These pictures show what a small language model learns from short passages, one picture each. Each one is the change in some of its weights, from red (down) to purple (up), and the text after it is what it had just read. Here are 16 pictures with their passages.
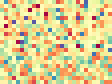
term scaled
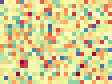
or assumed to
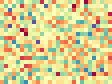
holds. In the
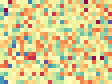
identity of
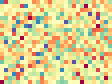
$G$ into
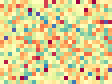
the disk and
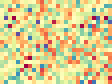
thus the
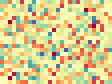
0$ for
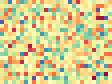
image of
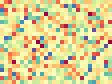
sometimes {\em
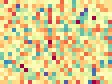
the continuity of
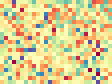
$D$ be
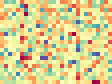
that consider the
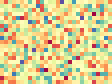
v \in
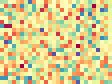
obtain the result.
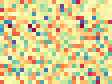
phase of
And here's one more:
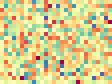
observations and
